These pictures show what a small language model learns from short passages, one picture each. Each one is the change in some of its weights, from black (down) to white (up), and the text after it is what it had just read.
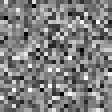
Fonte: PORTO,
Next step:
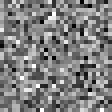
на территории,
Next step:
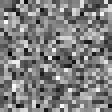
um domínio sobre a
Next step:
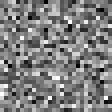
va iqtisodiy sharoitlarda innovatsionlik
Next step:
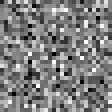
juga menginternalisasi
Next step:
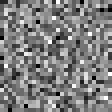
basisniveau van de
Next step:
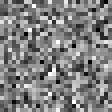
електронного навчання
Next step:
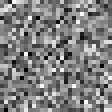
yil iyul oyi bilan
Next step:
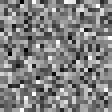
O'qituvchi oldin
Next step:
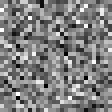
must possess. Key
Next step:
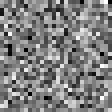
hay repercusiones
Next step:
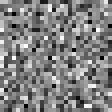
quyidagi rekvizitlar
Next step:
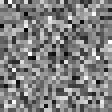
formalizare este ridicat
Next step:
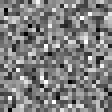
shakllanishi o'qituvchining
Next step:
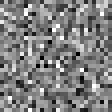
acesso e uso livre de
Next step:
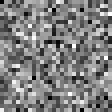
острой язвы
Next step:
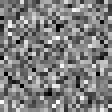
vejo alguma coisa
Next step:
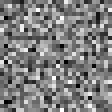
vidu egzotične
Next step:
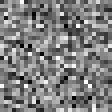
برده شده است
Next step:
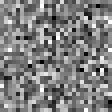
sociales (Malik, Dhir
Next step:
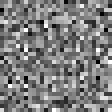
daerah-daerah dengan
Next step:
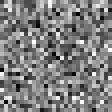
comprender cómo se logra
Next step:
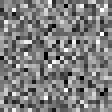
Jurnal Internasional
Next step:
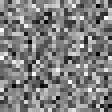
инфраструктуры стран
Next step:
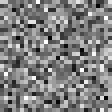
una completa estandarización
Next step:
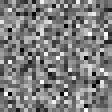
هذه البدائل، كما
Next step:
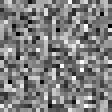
mais comum foi a visual,
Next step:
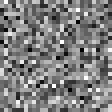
entreprise a un rôle important
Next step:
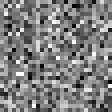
maqolada o'quv jarayonlarini
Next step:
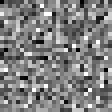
На основе имеющихся
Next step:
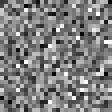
бу тадқиқотларнинг у
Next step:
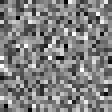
й устаткування. –
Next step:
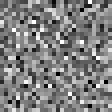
contexto universitario*.
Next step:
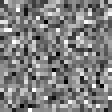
umumiy obyekti ham
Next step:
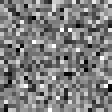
kamaytiradi. Shu bilan
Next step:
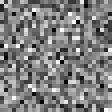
don Eulogio Cerda
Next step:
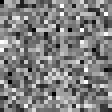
waarop de economische
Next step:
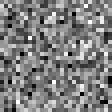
innovative technologies in teaching
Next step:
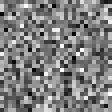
contencios administrativ din
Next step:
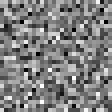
de Bombeiros Militar:
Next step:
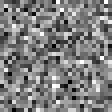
peuvent voter qu'en
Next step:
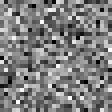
belajar peserta
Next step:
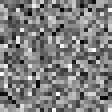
and responsibility, as
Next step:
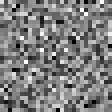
million gektar yer
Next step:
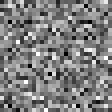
dos simuladores Estriatal
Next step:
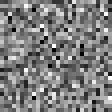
existía la Facultad de
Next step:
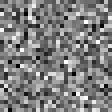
report. *Rev Esp
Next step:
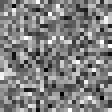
the instrument was
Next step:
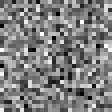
xavfsizligiga tahdid
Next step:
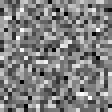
grondstof of bij het
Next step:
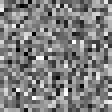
1967), an increase in the
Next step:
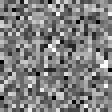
інших літературних
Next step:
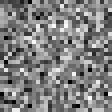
ishlashim mumkin?”,
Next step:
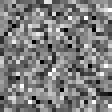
муниципального образования
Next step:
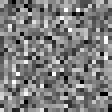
5 xil savol tuzing:
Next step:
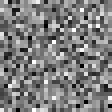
indo de encontro ao que o
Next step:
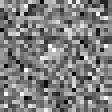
também sua capacidade de
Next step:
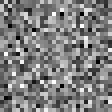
forma parte de la vida
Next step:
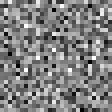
específicos, e que
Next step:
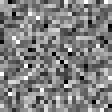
savdo va iqtisodiy shartnomalar
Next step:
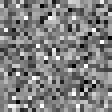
в Україні [12],
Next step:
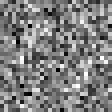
Variables related to
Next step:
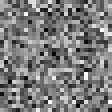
gelmiştir. Ancak
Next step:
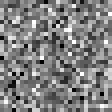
bilan birga tarix darslari
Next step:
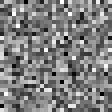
a very important role in this
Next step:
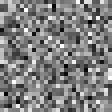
kasbga qiziqishlarini rivojlantirishning
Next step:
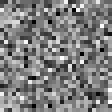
análises foram realizadas no
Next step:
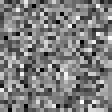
Os betabloqueadores
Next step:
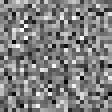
das narrativas qualitativas
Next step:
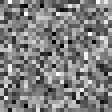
peraturan perundang-undangan
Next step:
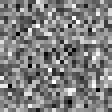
fim, como andam as ações e
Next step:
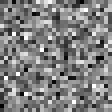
қўлёзма шаклда
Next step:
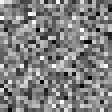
o‘jiz tomonlarni,
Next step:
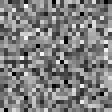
saja, tentulah
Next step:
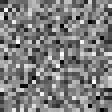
dell'insieme X sia
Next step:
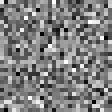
права собственности. На
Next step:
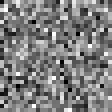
oyining oxiriga
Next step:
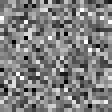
reflections stem from
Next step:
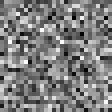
importance of the agreement will
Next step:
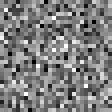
carrera profesional. De
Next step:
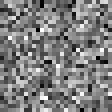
killed more than 3
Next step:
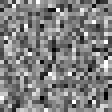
видань до мережі
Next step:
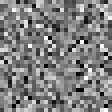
Humanos. BRASIL,
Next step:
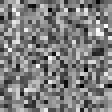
sind die Erfolge, die
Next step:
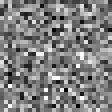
to estimating structural
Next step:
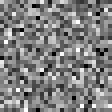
exigencias sociales serán la
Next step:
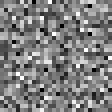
vez que esse teste foi
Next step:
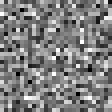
только из газет и
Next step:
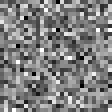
Natijada yer tuzishning
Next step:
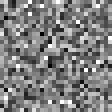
обновлением научных
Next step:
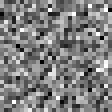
правова буттєвість
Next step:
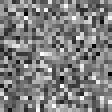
trazar líneas generales
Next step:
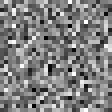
ходимларнинг тезкорлиги
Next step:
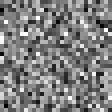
bei medizinischer
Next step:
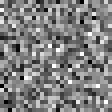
kiberhujumlar soni
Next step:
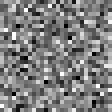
mais a ligação ao solo do que
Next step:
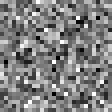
en los Archivos Nacionales
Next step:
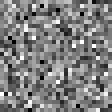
развитию, рождать при этом
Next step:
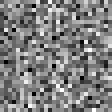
Oxidative stress and
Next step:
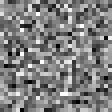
شاذ منكرًا،
